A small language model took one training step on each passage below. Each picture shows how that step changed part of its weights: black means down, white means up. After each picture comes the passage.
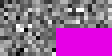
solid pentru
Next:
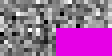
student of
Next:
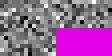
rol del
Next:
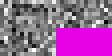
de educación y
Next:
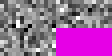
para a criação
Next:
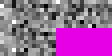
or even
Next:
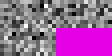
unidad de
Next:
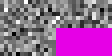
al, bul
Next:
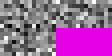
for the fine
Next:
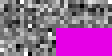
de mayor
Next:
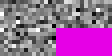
tratou da
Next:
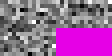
de tratamento
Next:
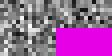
as time
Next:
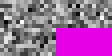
no respeito
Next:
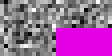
en temel
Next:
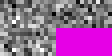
зон; -
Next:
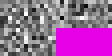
en que este
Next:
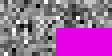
sistema, não
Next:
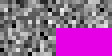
geht um die
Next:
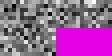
menga ham
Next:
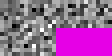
unidades da
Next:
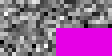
Research and
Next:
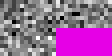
estos productos
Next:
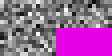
yang lebih
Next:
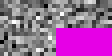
Republic of
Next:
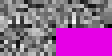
violação da
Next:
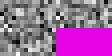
impact of
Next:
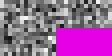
: Cas de
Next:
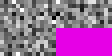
of the city
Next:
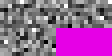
A alta
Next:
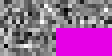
en que estas
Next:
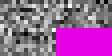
de leitura
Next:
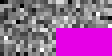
recientes de
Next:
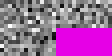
nível do
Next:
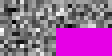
ser cuidador
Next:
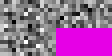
que, em
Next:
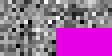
sistema za
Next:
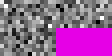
и применения
